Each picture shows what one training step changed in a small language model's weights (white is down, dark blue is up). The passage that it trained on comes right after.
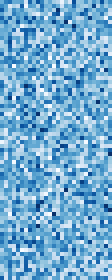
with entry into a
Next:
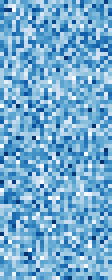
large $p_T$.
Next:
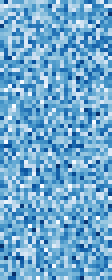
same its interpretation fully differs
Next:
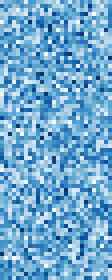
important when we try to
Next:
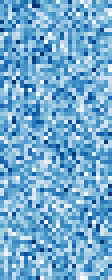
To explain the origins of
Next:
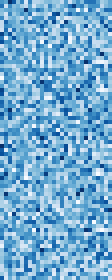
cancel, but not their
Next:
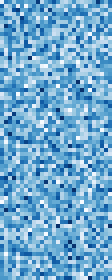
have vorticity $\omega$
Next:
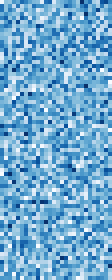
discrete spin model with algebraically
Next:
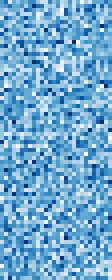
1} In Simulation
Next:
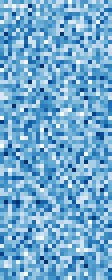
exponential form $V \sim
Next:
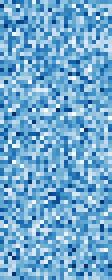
are also position-dependent.
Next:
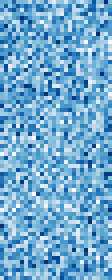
One can easily miss a
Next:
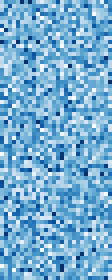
50% beam-splitter
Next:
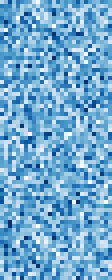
elements depends on the number of
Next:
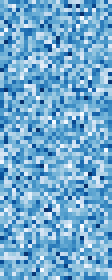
valid if $\phi$, and
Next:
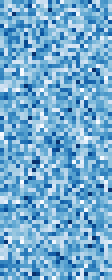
fraction of $J/\psi
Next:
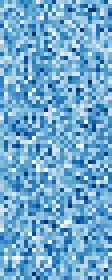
broad potential applications %% State
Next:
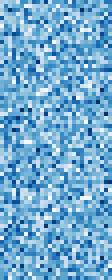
be a random complex matrix,
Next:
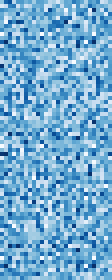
DANF without the
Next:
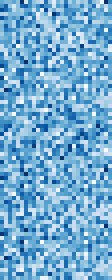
the authors' knowledge. To
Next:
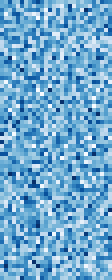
by a monomial
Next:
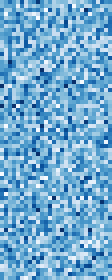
by repeating the calculation by
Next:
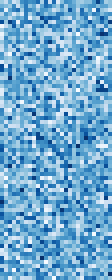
location but arise effectively simultaneously in
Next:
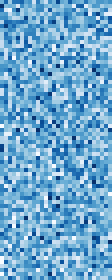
are correlated among them, and
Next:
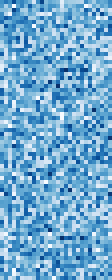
is possible to simultaneously compute U
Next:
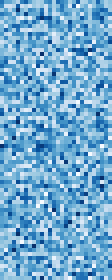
the elementary excitations vanishes
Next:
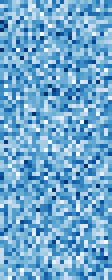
predictions by allowing the transmitter
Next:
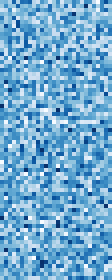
line. The red line represents
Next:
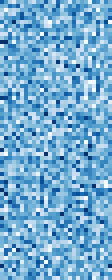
Signing:} While
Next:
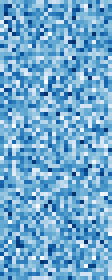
terrain-following structure
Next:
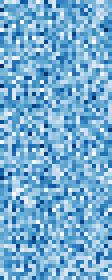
finding a command input
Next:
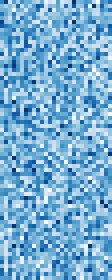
solid lines denote the calculated results
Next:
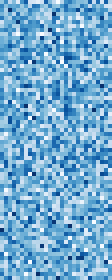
classical data pipeline consists of
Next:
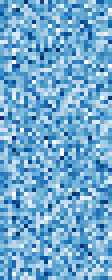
is as follows. Let
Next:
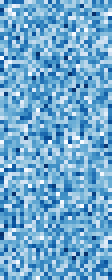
and hence going to the
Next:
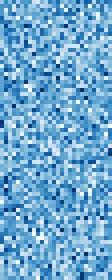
configuration and the $z$
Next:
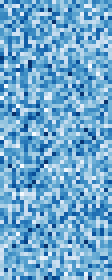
can also be obtained at a
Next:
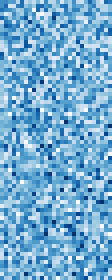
the absence of a comprehensive
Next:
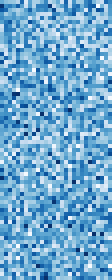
this kind of systems we focus
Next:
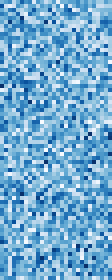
agrees fairly well
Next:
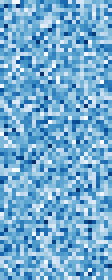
strongly disfavors the
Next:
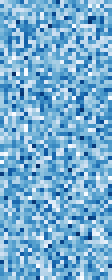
position of the LLCP
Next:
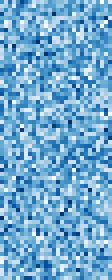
communication only. When the
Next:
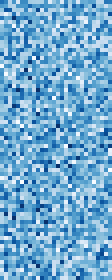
an exact sequence only in the
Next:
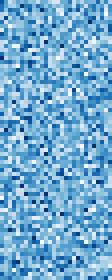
They also often migrate
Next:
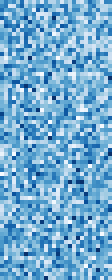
the massive series (models
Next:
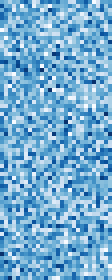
population (the so-called
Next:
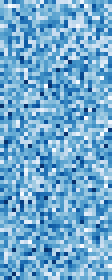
associated to the removal of
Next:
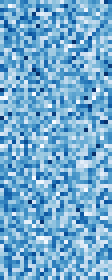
the eigenmodes of the
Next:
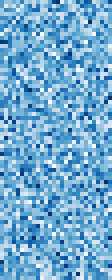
radial distribution of a passive
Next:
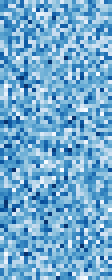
the context of each case in
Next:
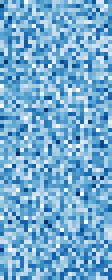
it the need for software systems
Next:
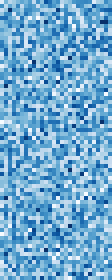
change of scattering rate,
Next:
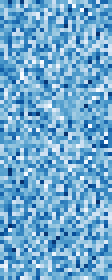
by governments across the
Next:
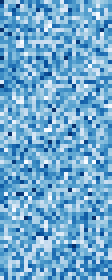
Figure 2(a) shows
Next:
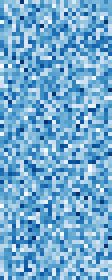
experimental setup used for a
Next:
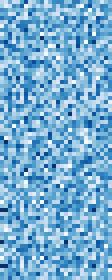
first FIFO block
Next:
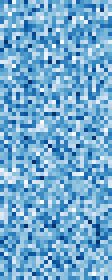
{Observation of scale
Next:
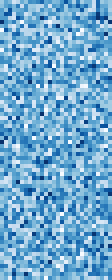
observation. It is noticeable
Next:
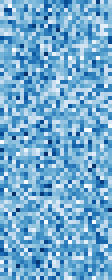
attribute names:
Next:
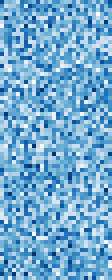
that the CC module can
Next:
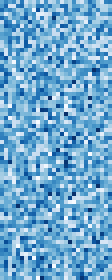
the energy density and boundedness
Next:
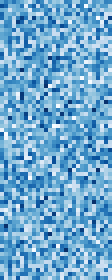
for Quantum Causal
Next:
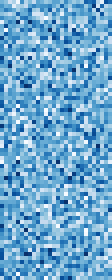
one map for each question.
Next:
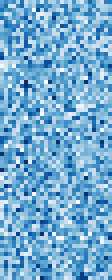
the dark energy component that is
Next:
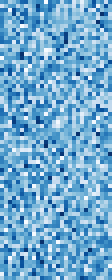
\%. Their lengths
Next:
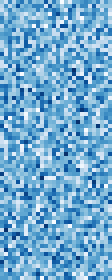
between the Bird components,
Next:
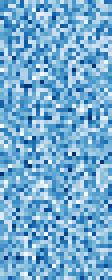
the physical origin of the universal
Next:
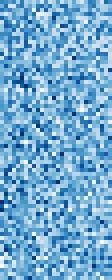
the atomic Hamiltonian, the full
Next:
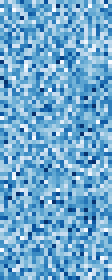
threads (or simply
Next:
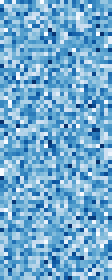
occasionality of
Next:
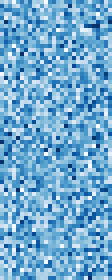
times as outlined
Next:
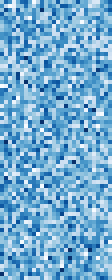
matter component. For all practical
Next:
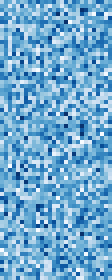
with data turns out to be
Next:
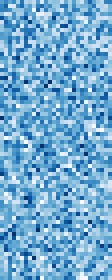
the $X_\Lambda$
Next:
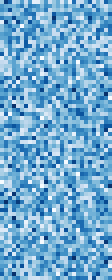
its corresponding input signal pulse.
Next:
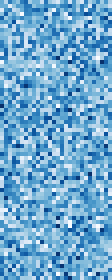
clear that this statement is
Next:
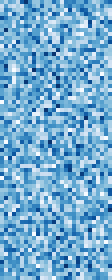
model-independent summary of the
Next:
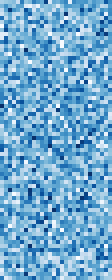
be important because decision rules or
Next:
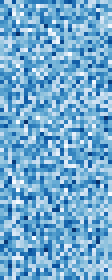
linearized approximation breaks
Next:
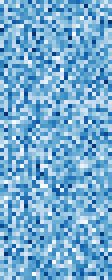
into the surrounding gas
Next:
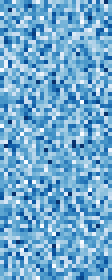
formal quantization in its reduced
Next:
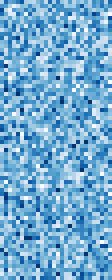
and three neighboring sites
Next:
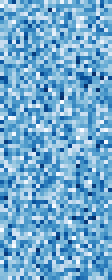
strength. Therefore, in the
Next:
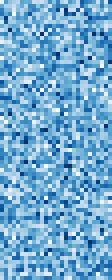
QCD vacuum}, Z.
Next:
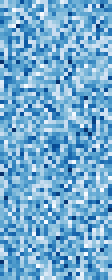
microscopic composition of the
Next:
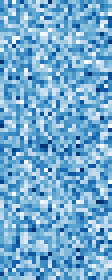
giving strategies and structural algorithms for
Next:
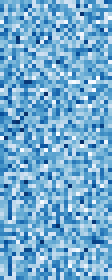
Casimir energy has been
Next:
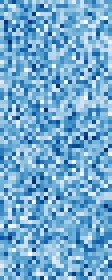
the overlapping region.
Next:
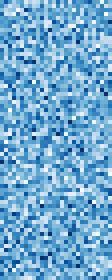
although OSR algorithms can find
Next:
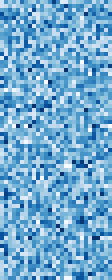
potential and the local charge currents
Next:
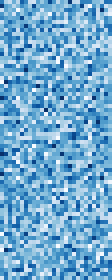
part'' of this term,
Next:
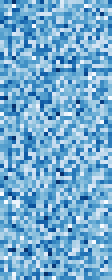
is equal to the zero variable
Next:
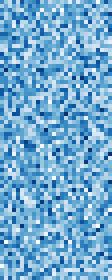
a consequence, by direct
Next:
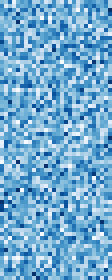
broad noise components, one of
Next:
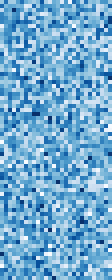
gives advice about the value
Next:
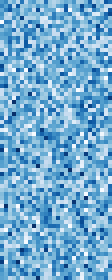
various parts and boundaries of
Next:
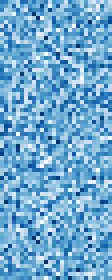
charge transfer peak was attributed
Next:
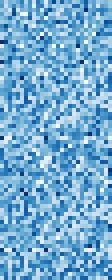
of E2 to E1
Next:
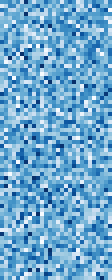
:= {\displaystyle \frac
